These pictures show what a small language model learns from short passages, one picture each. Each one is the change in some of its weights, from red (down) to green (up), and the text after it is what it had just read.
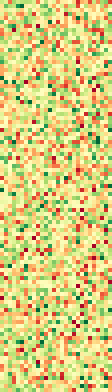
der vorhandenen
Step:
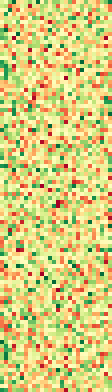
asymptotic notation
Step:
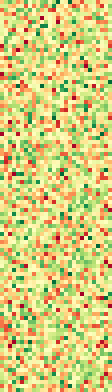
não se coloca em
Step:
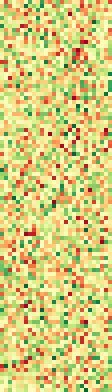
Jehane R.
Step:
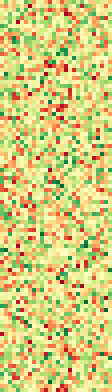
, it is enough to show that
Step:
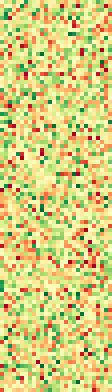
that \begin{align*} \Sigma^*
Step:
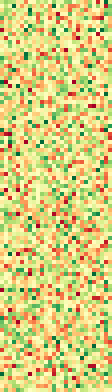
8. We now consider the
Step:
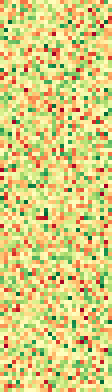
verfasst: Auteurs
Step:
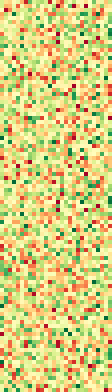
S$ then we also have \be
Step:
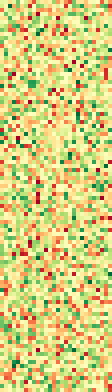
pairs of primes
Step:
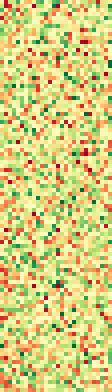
Lanca após a
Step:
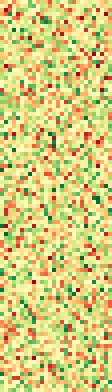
tushumlari bilan
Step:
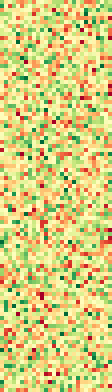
paper. \section{Case
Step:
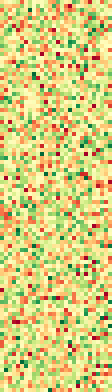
$N>0$ such that
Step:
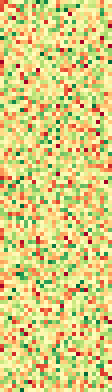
la corrección de las
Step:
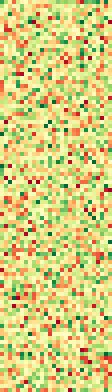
gain more summability
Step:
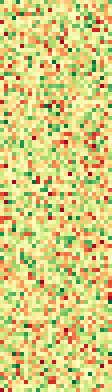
patients with good
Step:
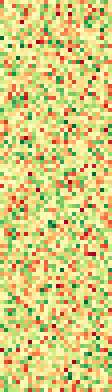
four to five. These
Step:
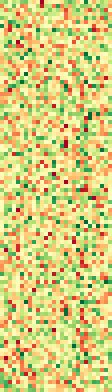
Lagrangian does define the
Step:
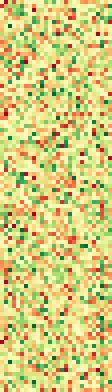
آدمی به
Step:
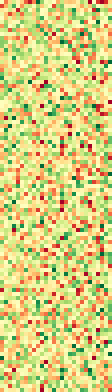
In the short dispersal
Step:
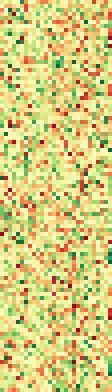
WRF-ARW и,
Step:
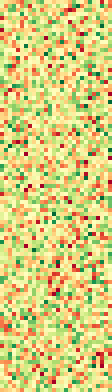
is the $l_1$-norm of
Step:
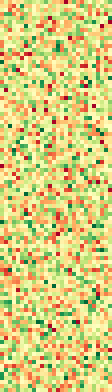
can be formulated in terms of an
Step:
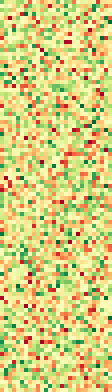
tarixiy va madaniy
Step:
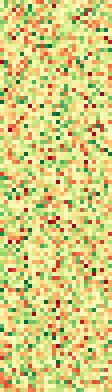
asosiy muammolari va
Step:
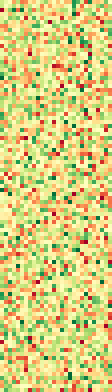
the reader. On the other
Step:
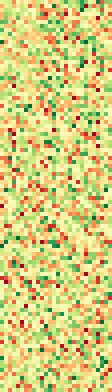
shall prove that $\nabla$ is a
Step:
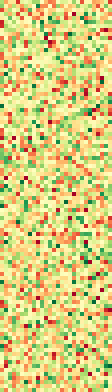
by an algorithm, and for which there
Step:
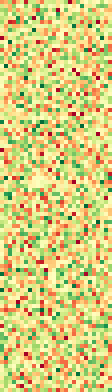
de la edad media,
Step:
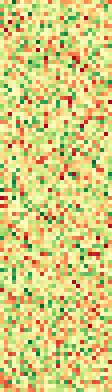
tafakkurida aks
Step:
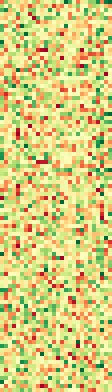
evento tuvo lugar
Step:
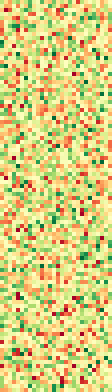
$s_i$ does not
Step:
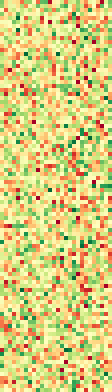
Islam, M. J.,
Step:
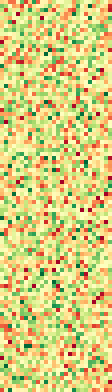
expression simplifies to
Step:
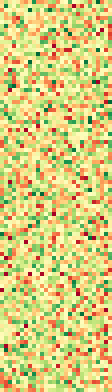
above them, and a chain
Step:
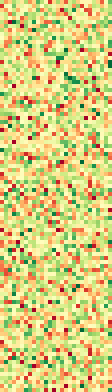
se ajustó a las
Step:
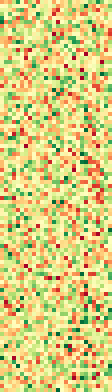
Dadurch erhalten
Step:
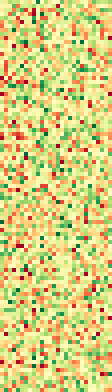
показників при
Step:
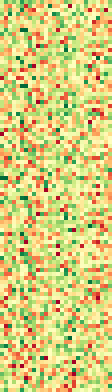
цукру зі
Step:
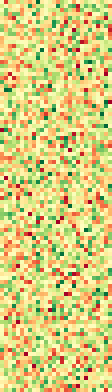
FabLabs, wie
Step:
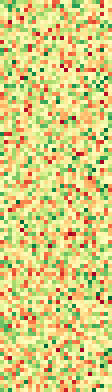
think of a network as a
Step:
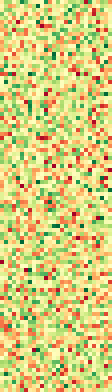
of development centers,
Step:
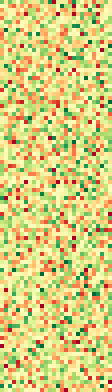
Wave } \author{
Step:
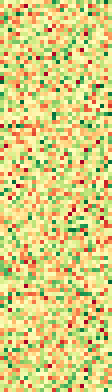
$\ge 3$, one can choose
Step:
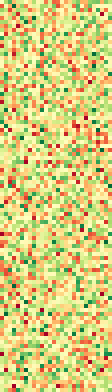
les normes des sommes
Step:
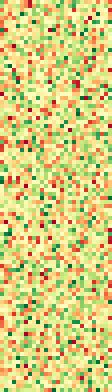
\Omega \times (0,T)
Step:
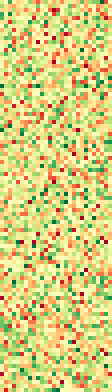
water is assumed to be in
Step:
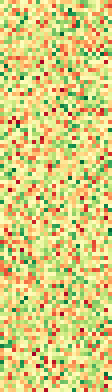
elektron xatlar
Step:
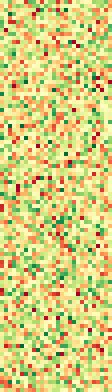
proposed method can enhance the
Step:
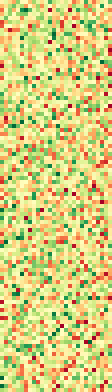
to suitable restrictions that
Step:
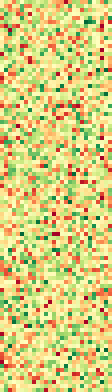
interested in the KKT condition
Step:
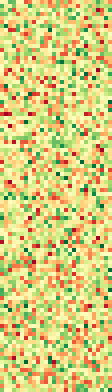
tsvet» i ikh
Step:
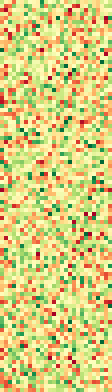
transmitido pelo ar.
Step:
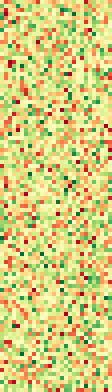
(por. Husserl,
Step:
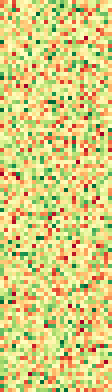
single CPU thread
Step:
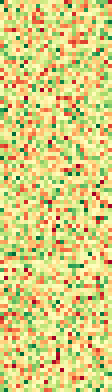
не просто актуальных
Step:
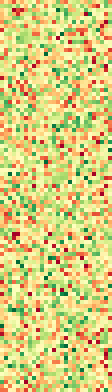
ставки выше.
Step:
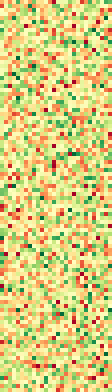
Zarafshon tog'ining
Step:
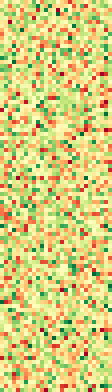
of $V$ considered as a vector
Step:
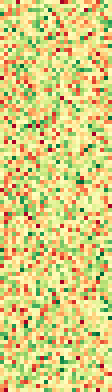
полости рта,
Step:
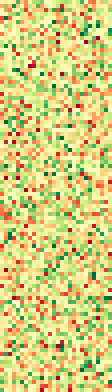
$S^3$ we construct
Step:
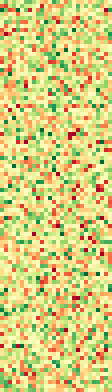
the Hamming distance between
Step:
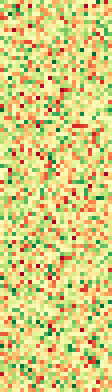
must be countable
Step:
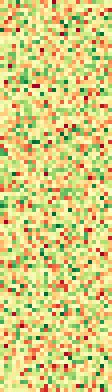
for each $v'\in V'$
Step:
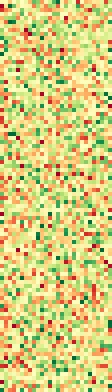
como também o percentual
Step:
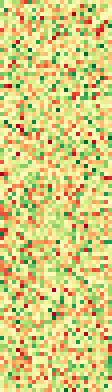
Rohan Anil,
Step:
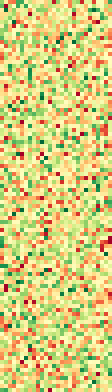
$I$. \end{corollar}
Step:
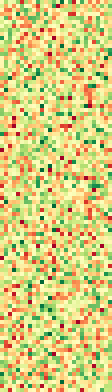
a partir do contato com o
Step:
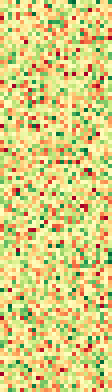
visual metric from Definition
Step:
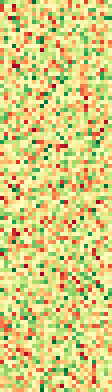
uzunligi, yon
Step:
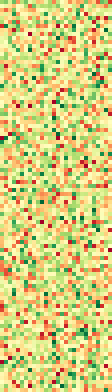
qizi Senior
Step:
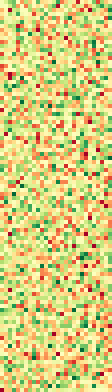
$u_{2}$ implique
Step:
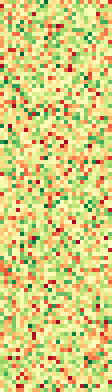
de la Encina,
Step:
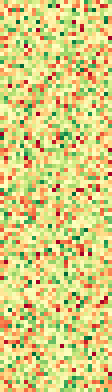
3. Цивільний
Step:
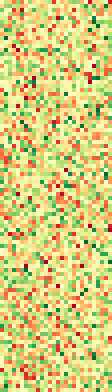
таких соединений,
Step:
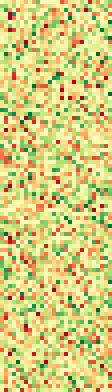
у справному стані,
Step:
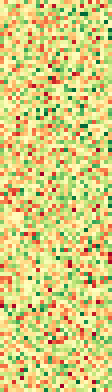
F$. Start by finding
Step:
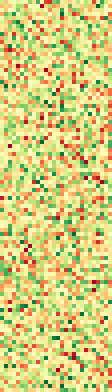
40) with probability
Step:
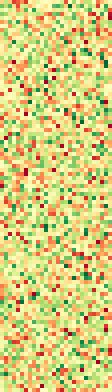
general, this decomposition is not
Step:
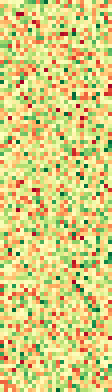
De volgende
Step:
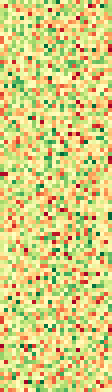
representing the interfacial
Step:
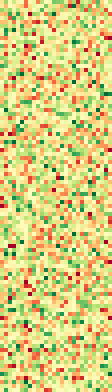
пазовой части
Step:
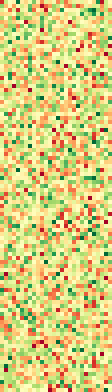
mikroiklim holatini
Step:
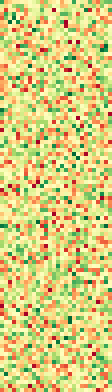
derivative by the continuous
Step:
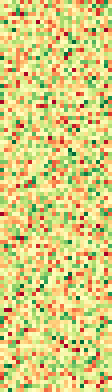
karena itu,
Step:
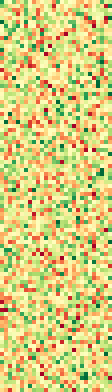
señor San José que
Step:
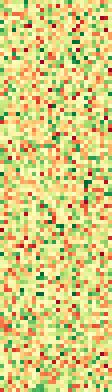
other hand, every vertex $\alpha
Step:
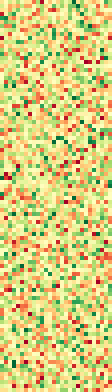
to homeomorphism. We conclude
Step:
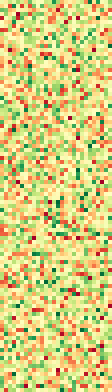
article describes the
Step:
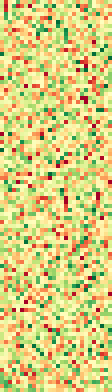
adjacent to $r_1$,
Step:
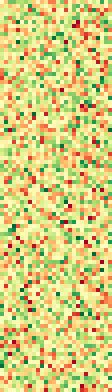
2. O'zbekiston
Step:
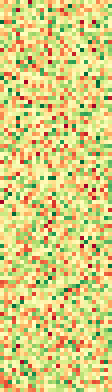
a recurrir a
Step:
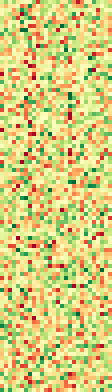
çok etkin bir
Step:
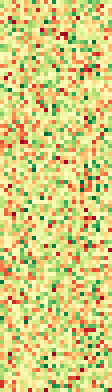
qismida shunday
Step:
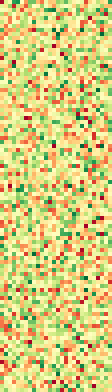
of various relevant
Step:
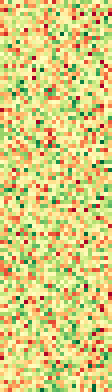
of order $4$ in $G$,
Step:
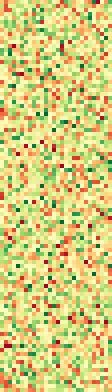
concloure de quina
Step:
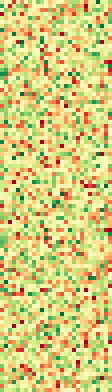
\] \end{proof}
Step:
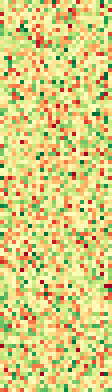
\mu, \sigma )$ is the
